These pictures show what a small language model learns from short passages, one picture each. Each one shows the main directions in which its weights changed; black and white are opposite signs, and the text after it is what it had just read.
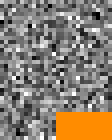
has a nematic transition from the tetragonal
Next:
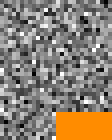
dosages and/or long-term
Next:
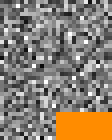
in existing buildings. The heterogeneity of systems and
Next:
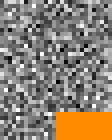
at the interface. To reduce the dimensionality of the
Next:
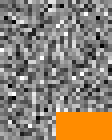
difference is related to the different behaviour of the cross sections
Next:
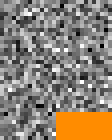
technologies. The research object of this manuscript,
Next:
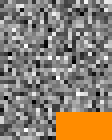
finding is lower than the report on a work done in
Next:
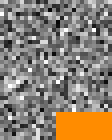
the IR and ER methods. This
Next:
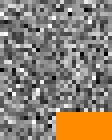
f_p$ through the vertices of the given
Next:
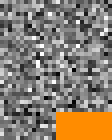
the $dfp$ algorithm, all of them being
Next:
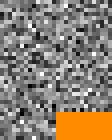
a model enclosure. Here we concentrate on the
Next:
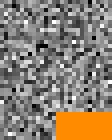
sports competitions, good performance is necessary for final
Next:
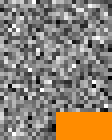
bridge the gap between hardware intensive HPC
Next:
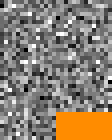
original Lagrangian (with no need to add
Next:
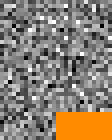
significantly low because improvement of quality of life is very much
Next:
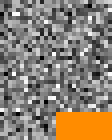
Upanishads and other old
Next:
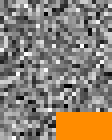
group test and practicality for teachers. In addition,
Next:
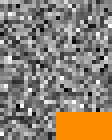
in the Drell-Yan production, which
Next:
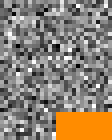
conditions. Motivated by these findings, we focus
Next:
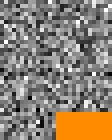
(0,T). $$ We first consider the following
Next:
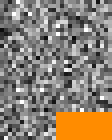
reinvestment time interval (the discrete time
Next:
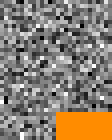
and superconductivity), which shows surprising differences from
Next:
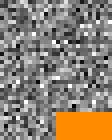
group specified by the consortium (including
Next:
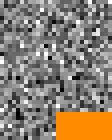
perform these tasks virtually. This could include anything
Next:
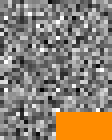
theorem and a priori estimates. A solution has all generalized
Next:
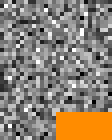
failure load, no significant differences ($p =
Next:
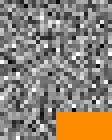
the better” [35]. With this in
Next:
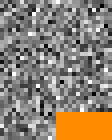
It defines a surface $M$ with holes
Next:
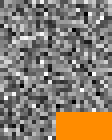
reviewer for conferences (CAiSE,
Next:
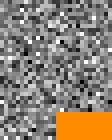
whose finite dimensional realizations follow multivariate normal
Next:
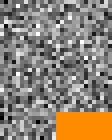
in kpc for SDSS, DES,
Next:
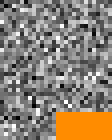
duvaucelii*, *R. d.
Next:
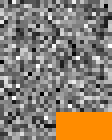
\end{equation*}% Alexander
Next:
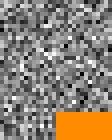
Feechi Tony-Njoku
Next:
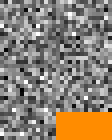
in $\bb T$. We regard $\bb T$
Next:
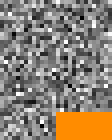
the number of polarizations for a vector (or a
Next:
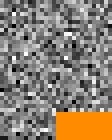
SPH algorithm to determine the structure of the collision
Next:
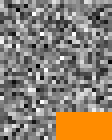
standpoint and in turn led to the sustained study
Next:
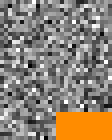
of hot pepper fruits of
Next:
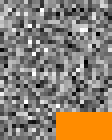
$L_\circ = L$. %In this
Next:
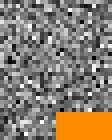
HPLC is emerging as one of the best
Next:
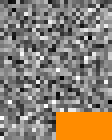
whenever $x,y\in B_X$
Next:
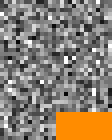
\section{Dynamical Evolution of the
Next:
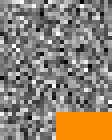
that it will not bore the listeners.
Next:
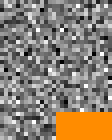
Bragg peak once the protons
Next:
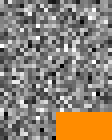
dynamics} As was mentioned before, it is hard to
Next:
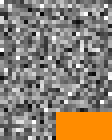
predictions. \item \textbf{AUC}
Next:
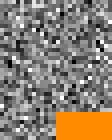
all the contributions from neutral and charged
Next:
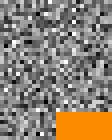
and three gates (input, output and forget
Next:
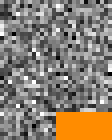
demersum-natures can form dense
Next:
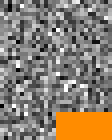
\bf Proof. \rm Full proof can be
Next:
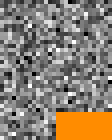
will provide a spark for landholders to
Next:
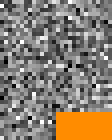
also governments are interested in creating a
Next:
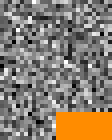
be attributed to the polymer concentrations and
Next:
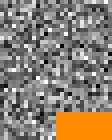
of a random variable or vector $Z$ and the
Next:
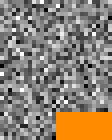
both close to 1.0---confirming the
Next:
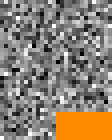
$\{ s_{t} \}$ and in our case
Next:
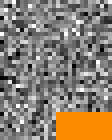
note that `more data' is not necessarily going to
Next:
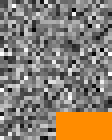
more likely to have a permanent work contract
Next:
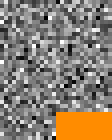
\in \mathbb{C}\sp{g}.
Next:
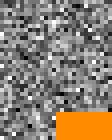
with cefotaxime resistance identified by
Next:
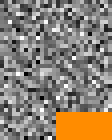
realistic, large-scale European test systems, were
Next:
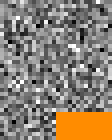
identically distributed (*iid*) from the known
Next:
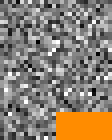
Since $G^\dagger = G$, the analog of
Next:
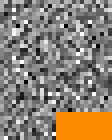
quite restrictive and is satisfied only in certain limiting
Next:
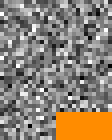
electron g-factor. \subsection{Strong
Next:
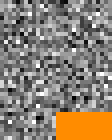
technique for detecting the active compounds of Physalis
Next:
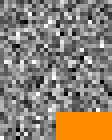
originates from an electronic effect rather than spatial variations across
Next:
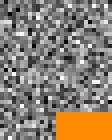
ab}$ there are two possibilities for the coupling of
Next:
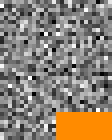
serves as a practical measure to assess the
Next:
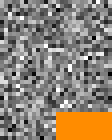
this polymerization, which is not very high compared
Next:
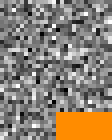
whereas its Kerr rotation remains comparatively
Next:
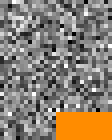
by the propagation of only one of the
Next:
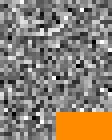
how ambiguities and noise can impact the quality
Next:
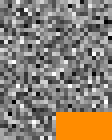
afterthought with respect to the Milky
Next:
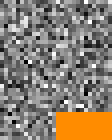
field ellipticals at similar redshifts is consistent with
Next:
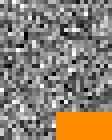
by the AONSE treatment in the two
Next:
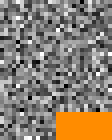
and neither do we claim to have discovered a
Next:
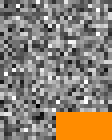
Amazon \texttt{EC2} as
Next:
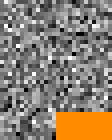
Direct coupling to the upper was then considered but this
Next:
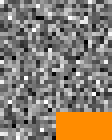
be provided, for example, by solution the ``free
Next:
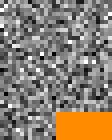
0$. Throughout this paper we will assume for simplicity
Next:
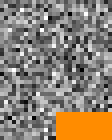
report on molecular line observations of this newly found interesting
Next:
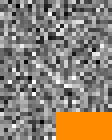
FSR contribution to the cross section is significant in the
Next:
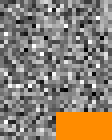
interpolation. In that case, the products
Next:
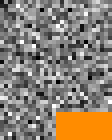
Ilkka Holopainen,
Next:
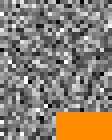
that zeros of this function may accumulate only at
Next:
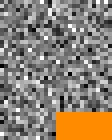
two or three). % % The command
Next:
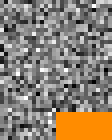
accounts for NGLs. Unlike pure global
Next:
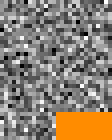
normal state, on which we will focus in this
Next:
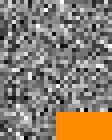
probability, simulated in closed and weakly open polygons,
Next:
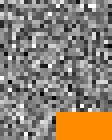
the measurement is given by the average of the cost function
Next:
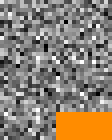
the high prevalence of TR, it has been
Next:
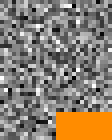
operator correspond to those expected of angular velocity operator.
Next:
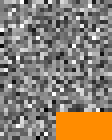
at each shell. We treat separately the contributions coming
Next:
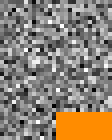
most critical GFPP is identified each period. -
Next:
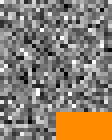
the entanglement of formation \cite{eof}
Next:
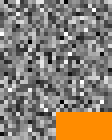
Starting from (\ref{Mt}) we
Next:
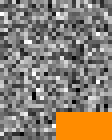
GUIDE Feed the Future Innovation
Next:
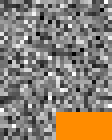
concerns about privacy (discussed in
